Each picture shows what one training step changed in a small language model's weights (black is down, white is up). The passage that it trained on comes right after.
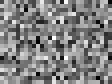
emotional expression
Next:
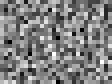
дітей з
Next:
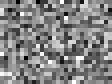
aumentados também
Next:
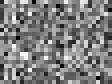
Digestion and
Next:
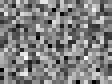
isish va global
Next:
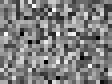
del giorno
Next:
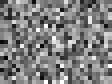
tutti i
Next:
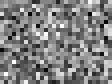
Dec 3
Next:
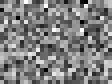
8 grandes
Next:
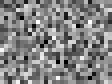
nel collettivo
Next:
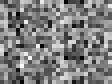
Disponible en:
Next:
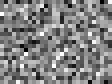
J Obstet
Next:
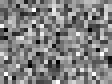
то адаптація
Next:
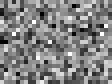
koloni Lorong
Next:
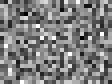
evaluates the
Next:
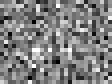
yang terjadi
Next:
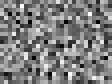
Candidate of
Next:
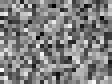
realizatsiya qilishdan
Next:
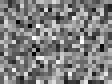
tizimli yondashuv,
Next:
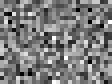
cosas y
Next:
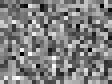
diritto di
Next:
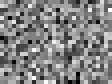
За последние
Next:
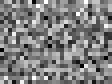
(una volta
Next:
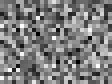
los nuevos
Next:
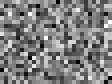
bet AER
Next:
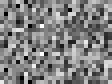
в развитии
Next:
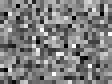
их готовность
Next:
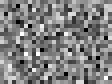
с использованием
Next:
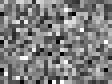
groupe et dans
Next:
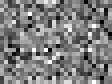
va qayta
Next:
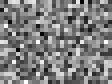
E depois
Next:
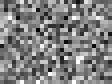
foram encontrados por
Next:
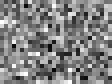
da realidade
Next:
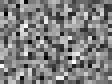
могат да се
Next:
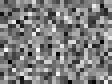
bir turi sifatida
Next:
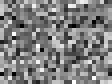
XIX asr
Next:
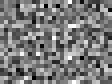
proyección de las
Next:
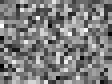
el Análisis
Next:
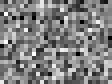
objects for
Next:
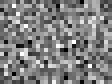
• 1 Informe
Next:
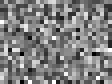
voor de
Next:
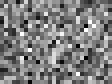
olingan, qabul
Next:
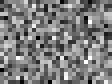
marque et au
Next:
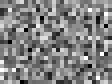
daha fazla risk
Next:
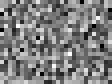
person is able
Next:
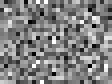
что таким
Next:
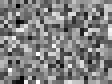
России и
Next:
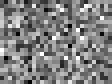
consideração os
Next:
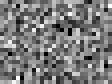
чет эл
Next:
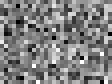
дыра или
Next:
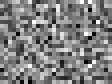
функції для
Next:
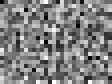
a atenção
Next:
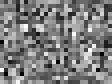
the perception of
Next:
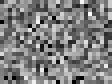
día a
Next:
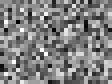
Ang ating
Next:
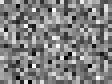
связанные с
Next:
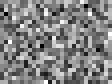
ich mich
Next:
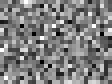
muhim qadam
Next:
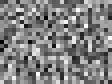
orttirish jarayonida
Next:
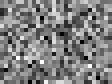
daha öğrenci
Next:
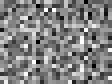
asosiy muammolarni
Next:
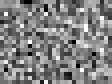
va boshqalarda
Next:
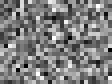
características, vive
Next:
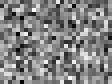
поиск по
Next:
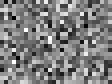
Ingliz tili
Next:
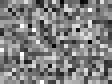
começou a
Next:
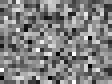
ve hizmet
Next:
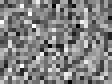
rapport aux
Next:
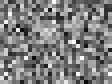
haqida faqat
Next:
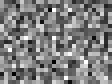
innovatsion rivojlantirish
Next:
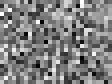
konsumsi dan
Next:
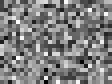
de recherche au
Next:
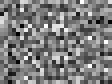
de plus de la
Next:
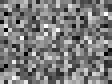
Ahí para
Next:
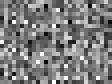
metode yang
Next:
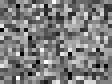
la tarea y
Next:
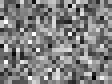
asos sifatida qabul
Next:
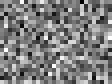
jarayonini innovatsion
